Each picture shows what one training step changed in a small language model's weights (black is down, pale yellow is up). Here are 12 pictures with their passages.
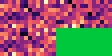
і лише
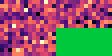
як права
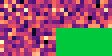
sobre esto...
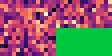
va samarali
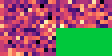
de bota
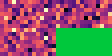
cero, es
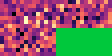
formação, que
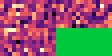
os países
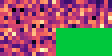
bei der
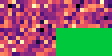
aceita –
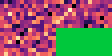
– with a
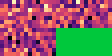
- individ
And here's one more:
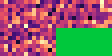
werk en
